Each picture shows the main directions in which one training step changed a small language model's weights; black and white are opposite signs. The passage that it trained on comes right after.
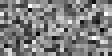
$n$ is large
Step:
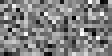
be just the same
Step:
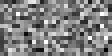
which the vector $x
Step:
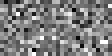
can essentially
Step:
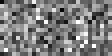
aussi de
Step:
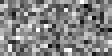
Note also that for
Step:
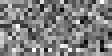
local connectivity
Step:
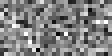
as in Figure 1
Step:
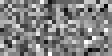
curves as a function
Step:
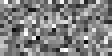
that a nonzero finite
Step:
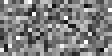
and associated endomorphism
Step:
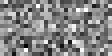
there exists an isomorphism of
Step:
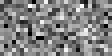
beginning of
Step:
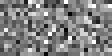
Let $f$ be
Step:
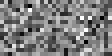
that harness
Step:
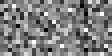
be the set of all
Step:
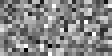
space. Such
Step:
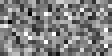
can skip the
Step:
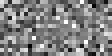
for which $$ {\bf
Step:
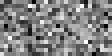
beginning which
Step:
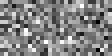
the billiard
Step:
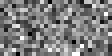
algorithm is able
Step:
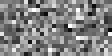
Then there exists some
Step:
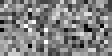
by the pulse
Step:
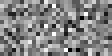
proof is complete.
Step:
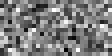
Notice that
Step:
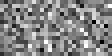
uniformly bounded by
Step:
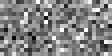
general case. Our
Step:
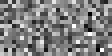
skewed elements
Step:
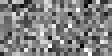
since obviously
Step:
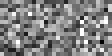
this is the weight
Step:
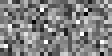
laser data are
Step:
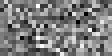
action of ${\mathfrak
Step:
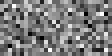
be its extension to an
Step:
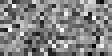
should be
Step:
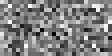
bicategory in which
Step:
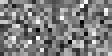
the structure of a
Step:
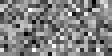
or column of
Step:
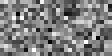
have ``finite
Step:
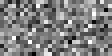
U \subset\mathbb
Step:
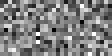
of $i$ and
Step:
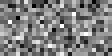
\ddots &
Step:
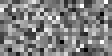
point out that the
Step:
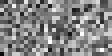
is monotone with
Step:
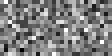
support of the
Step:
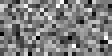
point $p$.
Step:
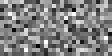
can not converge since
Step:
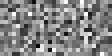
this input is
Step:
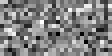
we recall the properties
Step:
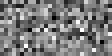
follows from the first part
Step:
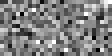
are at points where
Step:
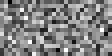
close contenant
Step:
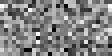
constant $C$
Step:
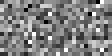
HJ ;
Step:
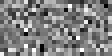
We choose the following
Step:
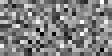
the existence of some
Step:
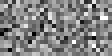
degenerate, or
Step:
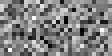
diffusion case with
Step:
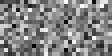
bundle $\mathcal
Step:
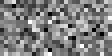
le principe
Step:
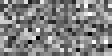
that a vertex
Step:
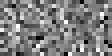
determine all
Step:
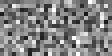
not symmetric respect to
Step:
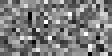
there always
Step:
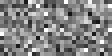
Let $M$ be
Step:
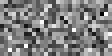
we do not have any
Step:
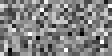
consequence we obtain the
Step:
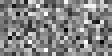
Let us introduce the
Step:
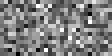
holds. \[
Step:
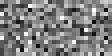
$b \geq
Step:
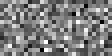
vertices with each
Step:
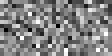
they were
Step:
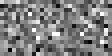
all $m \ge
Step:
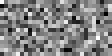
every genus
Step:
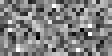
go to zero,
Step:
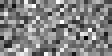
a naive
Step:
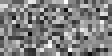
other hand, it has
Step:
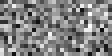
the lower and
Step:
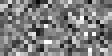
& Option A
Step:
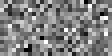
map, the element
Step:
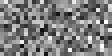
unstable}. This
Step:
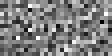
$T$ has property
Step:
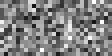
\eeq The above
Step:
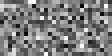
other zones where
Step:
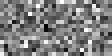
spaces)}. Let
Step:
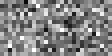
If $\v$ has
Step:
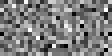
is generally represented
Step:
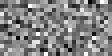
$d$ and number
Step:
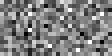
In this work, we
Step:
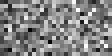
closed characteristics.
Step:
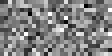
and Recovery
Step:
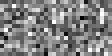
also be written
